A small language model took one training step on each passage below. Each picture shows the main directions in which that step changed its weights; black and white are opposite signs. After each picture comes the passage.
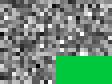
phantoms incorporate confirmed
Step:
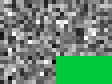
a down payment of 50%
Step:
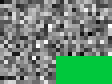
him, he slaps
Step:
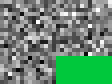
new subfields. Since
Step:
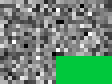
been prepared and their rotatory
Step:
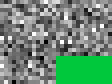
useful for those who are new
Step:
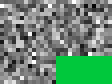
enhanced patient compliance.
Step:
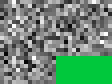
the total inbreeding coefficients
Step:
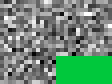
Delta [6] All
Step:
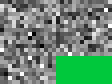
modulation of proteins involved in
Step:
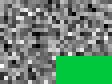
research project To increase the efficiency
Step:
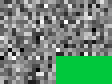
the article personally state that
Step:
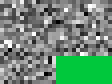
perception recovery was assessed by a
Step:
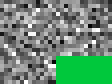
concerned. 5.5
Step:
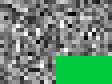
political and economic complexities of
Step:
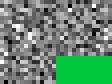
share of the participants in any
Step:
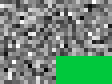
individuals and groups who influence or
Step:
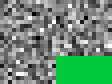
that aims to capture the
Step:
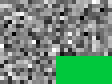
provider domain and can be
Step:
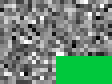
MAG counts. The
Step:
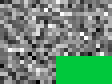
become victims of
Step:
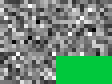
different configuration file location can be
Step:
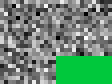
cooled to –3°
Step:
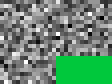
learners' native language significantly
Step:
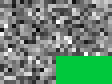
with cross-linked
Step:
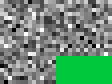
subcomponent of intellectual capital
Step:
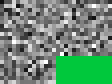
be successfully met if the
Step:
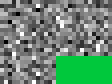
of scholars deal with the discourse
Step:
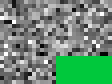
S.A. LU
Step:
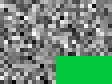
local levels, consisting of
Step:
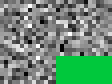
+ p\gamma\eta
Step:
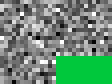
transfer. When an employee is
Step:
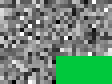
from Cross River
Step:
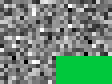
more emphasis on handwork
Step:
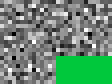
target genotype with efficacy and
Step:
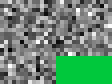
weakly compatible
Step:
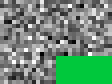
7. Molecular
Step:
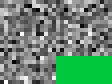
interval (k) was
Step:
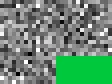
old people; before having clinical
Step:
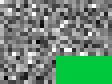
then been rejected from the interface
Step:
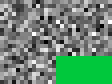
FE, without imposing
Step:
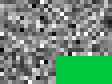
α, β, θ
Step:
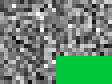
SSD values for all
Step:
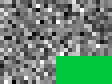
of the three markers was
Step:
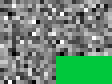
1. If the tap
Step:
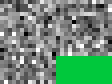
bodies is not expected and
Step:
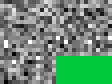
underlying transport and application protocol
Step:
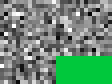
system in which ethnicity,
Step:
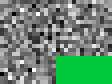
and science that combines treatment
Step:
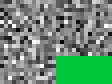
the potential of somatisms
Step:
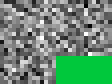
component of the form.
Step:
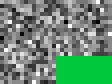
authentication for mobile systems with
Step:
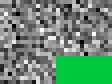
of the data processing and analytical
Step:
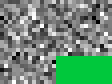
this point to this point have
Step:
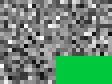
hives of bees
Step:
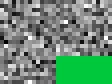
of propargyl
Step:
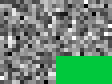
vision, foreign body sensation
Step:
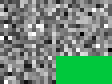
believe it is something specific to
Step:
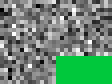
to test because of physical process
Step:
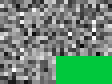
incidence of nausea and
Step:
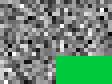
leads to research the behaviour of
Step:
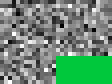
with the help of technology and
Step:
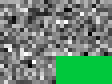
Each participant was randomly assigned to
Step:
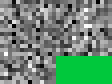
and the Market of
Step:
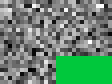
was an opportunity to apply this
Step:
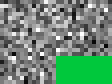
resistance in plant pathogen against
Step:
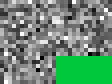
in education. Available
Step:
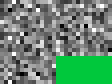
is not in accordance with the
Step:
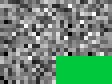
quantities ranging from 6 to
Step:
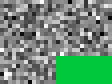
France 9 Dimos
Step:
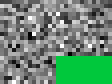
identity. This chaincode
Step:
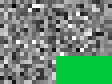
(23), yielding the
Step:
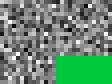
sampler in selective
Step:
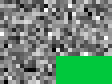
cooling by MCE compared to
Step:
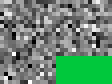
a direct consequence of using
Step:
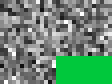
The results did not Table
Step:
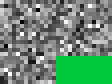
only) or oscillating
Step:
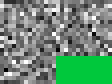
flow-meter signal to
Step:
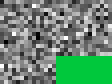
B post hoc test,
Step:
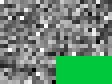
Africa](#), [South
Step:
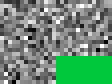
structural properties of cellulose
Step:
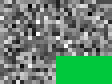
the term *hydrogen*
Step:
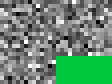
of education. 3.
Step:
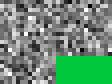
writers in English.
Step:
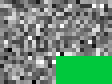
separation of an aircraft
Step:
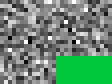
Recent literature has compared the
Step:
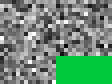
psychological problems such as increased
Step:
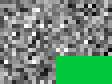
every member will play a distinct
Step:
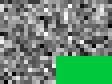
rockets is the stiffness
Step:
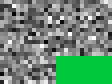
natural ecosystems (area
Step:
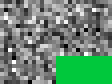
The papers were analyzed and classified
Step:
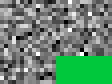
with findings from Acquah
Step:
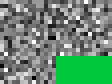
life of the herbal products
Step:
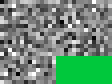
and stay at home. This
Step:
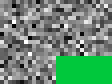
A and B . 3.
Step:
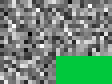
in 5 Brazilian regions resulted
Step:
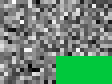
given in [3] in
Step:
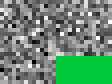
the sample, which enables us
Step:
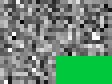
, based on the average of
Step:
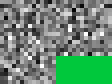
Condensation of
